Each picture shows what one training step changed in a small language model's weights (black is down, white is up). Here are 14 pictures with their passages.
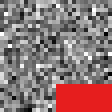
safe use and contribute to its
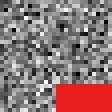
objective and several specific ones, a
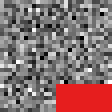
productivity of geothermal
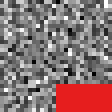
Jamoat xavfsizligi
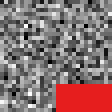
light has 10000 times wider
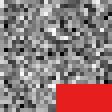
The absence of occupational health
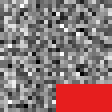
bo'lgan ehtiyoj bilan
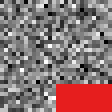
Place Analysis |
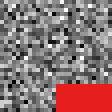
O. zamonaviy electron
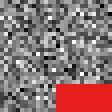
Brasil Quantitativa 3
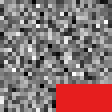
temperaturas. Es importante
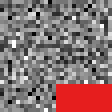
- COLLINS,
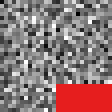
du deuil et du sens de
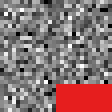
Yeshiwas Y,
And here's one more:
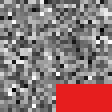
la vârsta de
